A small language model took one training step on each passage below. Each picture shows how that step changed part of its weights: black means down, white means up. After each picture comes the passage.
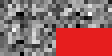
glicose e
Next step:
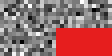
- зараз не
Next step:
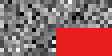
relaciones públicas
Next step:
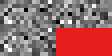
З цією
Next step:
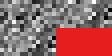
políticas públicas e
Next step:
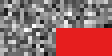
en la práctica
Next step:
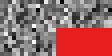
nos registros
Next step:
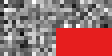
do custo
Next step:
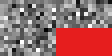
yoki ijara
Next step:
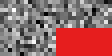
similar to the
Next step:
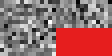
bo'lgan turli
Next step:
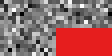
corresponde con
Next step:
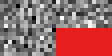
Nido 5 El
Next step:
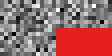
این در
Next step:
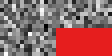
maturado em
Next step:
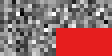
la colecta
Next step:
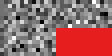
scientifically based
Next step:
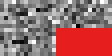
and qualitative nature
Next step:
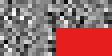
UTI. A
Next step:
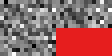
cuanto a sus
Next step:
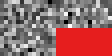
hisoblash imkoniyatini
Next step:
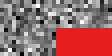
است که با
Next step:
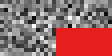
só porque ele foi
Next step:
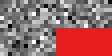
cuerpo lo
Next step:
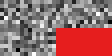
a notícia
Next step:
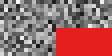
nossa direita
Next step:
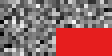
даний час
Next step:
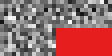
mas capta o
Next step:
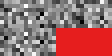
în noul
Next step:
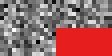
estadística en
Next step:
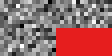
muhim amaliy vazifalarni
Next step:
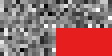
para compor a
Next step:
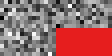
slik det
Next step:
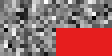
da lei e
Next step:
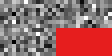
по всій
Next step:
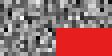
berilishi kerak.
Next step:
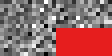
no solo se
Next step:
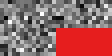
Respublikasi OAK
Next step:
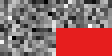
sobre a experiência
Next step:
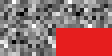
e são mais
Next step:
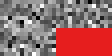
городах и
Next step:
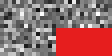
aks ettiruvchi
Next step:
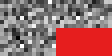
o acesso ao
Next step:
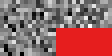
що негативно
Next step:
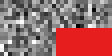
of fractions
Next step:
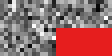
de dados.
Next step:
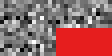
saúde, educação*,
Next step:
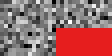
Таким образом,
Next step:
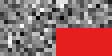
Gesellschaft für
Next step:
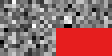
que foram transformadas
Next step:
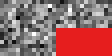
помощью какой
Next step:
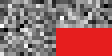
средства на их
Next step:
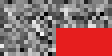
Youth in
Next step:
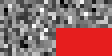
ahora el
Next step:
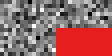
a existência de
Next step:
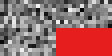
на то, что
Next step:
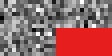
бизнесе —
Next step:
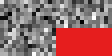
de concentração
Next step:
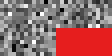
señaló que
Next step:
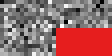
de gerar uma
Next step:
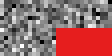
of 32 technological
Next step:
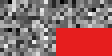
medida de lo
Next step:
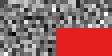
tushunish va
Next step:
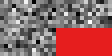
centros públicos
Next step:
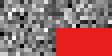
kiezen voor
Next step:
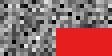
zamonaviy AKT
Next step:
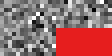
Institutul de
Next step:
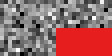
puede progresar
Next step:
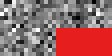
descoberta e
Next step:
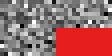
personal data,
